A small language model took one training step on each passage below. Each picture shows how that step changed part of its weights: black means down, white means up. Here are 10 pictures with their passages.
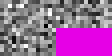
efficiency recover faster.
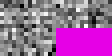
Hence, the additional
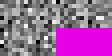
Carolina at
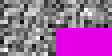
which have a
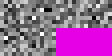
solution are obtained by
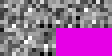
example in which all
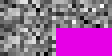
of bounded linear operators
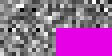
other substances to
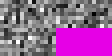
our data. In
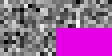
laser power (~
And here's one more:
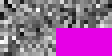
shows an evaluated
